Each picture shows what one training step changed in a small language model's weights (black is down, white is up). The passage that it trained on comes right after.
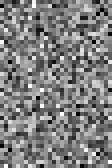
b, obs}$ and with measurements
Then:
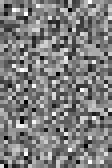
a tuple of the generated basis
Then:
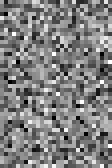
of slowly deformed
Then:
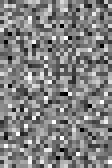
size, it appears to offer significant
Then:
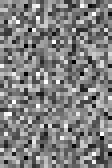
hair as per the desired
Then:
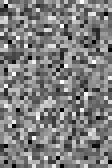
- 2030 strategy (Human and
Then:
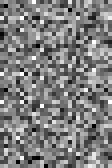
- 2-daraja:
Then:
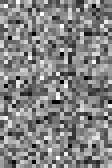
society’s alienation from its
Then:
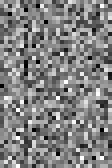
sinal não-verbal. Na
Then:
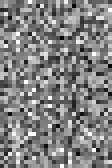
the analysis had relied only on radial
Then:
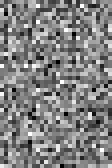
the BCS formalism
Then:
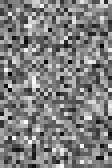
of curriculum changes is a
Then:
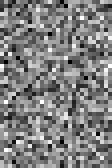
trapped ultracold rotating
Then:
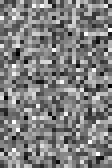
4), and was chosen as the lower
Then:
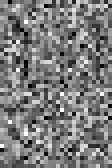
solid (dashed) lines denote positive
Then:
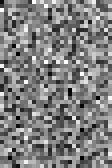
diniy vakillar,
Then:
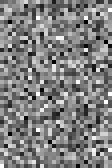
corpo dos blocos
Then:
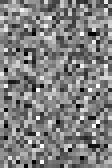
because the average number of chains
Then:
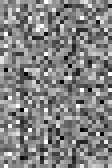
take their right from the servant,
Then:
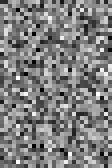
de una vida satisfactoria y
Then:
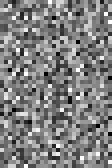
se cree que es la
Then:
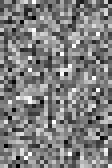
bo‘lsa? (shart
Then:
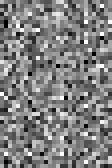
Reis Duarte, uma
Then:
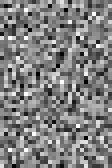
Eddy covariance and Earth monitoring
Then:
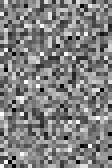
the different charge states for a particular energy
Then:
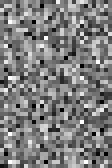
deposition modeling, to harden the
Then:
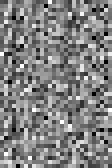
контактного проводу та
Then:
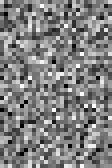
addition of 3 drops of concentrated
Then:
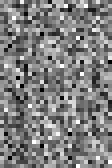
bases; caudal- and
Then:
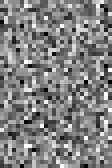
решить очень
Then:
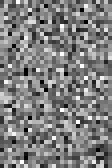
automata theory. Informally,
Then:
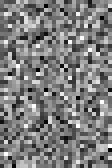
era scientists noted remote pressure
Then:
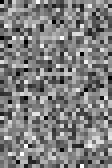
experiences that were earlier thought to be
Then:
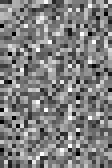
four people in the world will be affected
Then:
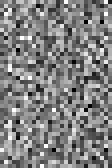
плана счетов на
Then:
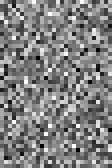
\leq z \leq -D$
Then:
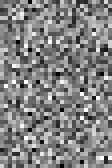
be set by the screening length
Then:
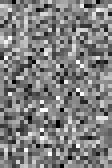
In this study, behavior of graphite
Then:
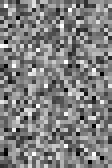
with the turning point of the average
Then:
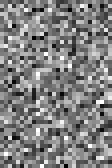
both models represent a consistent negative slope across
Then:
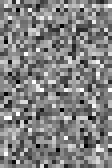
the importance of conformal flatness.
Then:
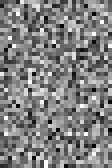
of bisphenol A:
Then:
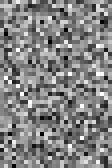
Constituição de 1946.
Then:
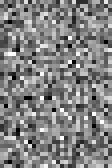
ketmoqda. Tadqiqotchilar
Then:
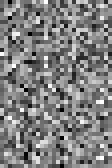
term is dominant in the square
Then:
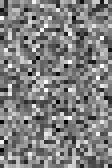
of Voice*. 2018 Nov
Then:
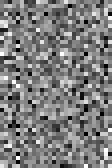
сув ресурсларининг
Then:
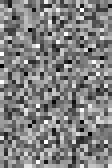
evolution via the modified Poisson
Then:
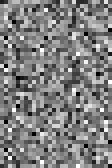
фани ҳақли
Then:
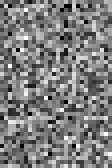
Lavrenko and Ahmed
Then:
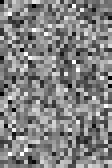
aytadigan bo`lsak,
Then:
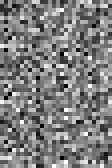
aeruginosa*, with
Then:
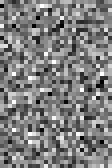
have a visibility of one and we
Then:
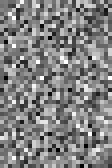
and merchants in order to
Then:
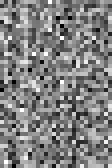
Functions:}\\ Moreover, Measure
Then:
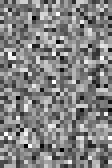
oleic acid, the content of
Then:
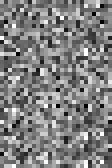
to'g'ri nafas
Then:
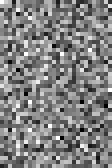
spontaneous. The positive values of
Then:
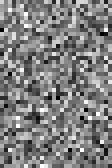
The result of this study confirmed that
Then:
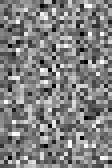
extent to which a field cites studies
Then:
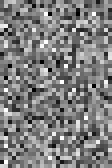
kabi topshiriqlar
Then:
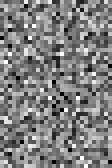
patient survival rates were analyzed after
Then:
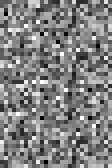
the pasture has many advantages for
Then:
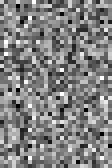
death, is significant. Additionally,
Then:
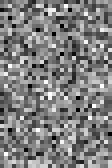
both groups demonstrated a marked increase in
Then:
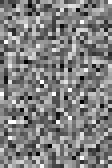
*Indian Churches at the
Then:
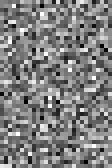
Grammarly to generate
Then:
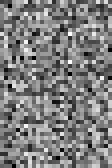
temporary closure of the
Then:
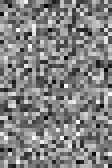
economy framework. Given the involvement
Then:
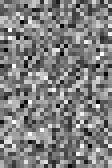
data recorded during one trial. physical
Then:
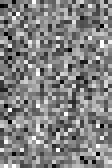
(1996) no encontró
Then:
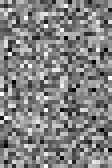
Refinery Company,
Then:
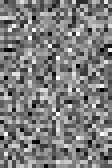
fuzzy logic,"
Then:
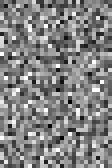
\cite{LLP} on top
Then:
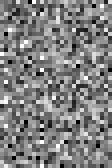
lug'at boyligining
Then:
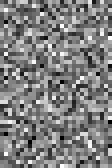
lying mire coal facies
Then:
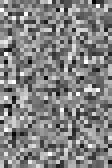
With the comprehensive data gathered
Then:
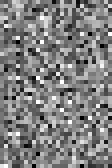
prepared by shaping the material to
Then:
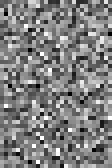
the length of thin-shell by increasing
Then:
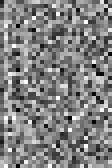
каком месте необходимо
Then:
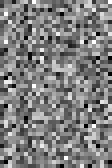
ma'nolari: 1)
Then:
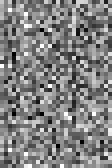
The PCL spectrum of an
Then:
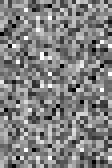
quark mass $m_q =
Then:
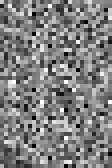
cota nefiind
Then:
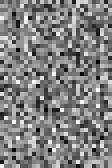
INF достовірно
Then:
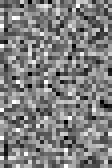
of Tamsulosin and
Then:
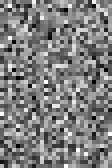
Takano, J. C.
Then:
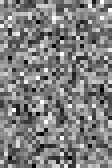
it features botanical
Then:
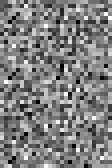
and $\hawkcfM$
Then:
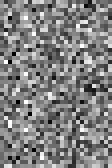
Recently, rotor speed and
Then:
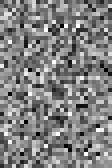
is picked up as having low
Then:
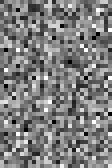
así también daría
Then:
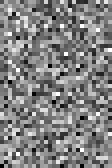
such a feature. There will also be
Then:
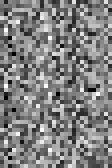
to determine the position of the event
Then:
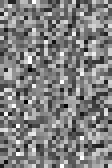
6.2, emphasize the need
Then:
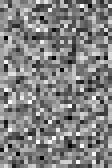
its actions and its internal state. It
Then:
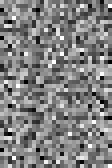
have hearing loss are at higher
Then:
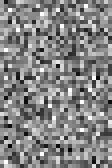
stream. We generate the next number
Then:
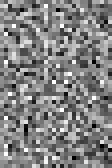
Antreprenorul pentru
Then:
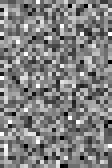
improve data acquisition accuracy; using
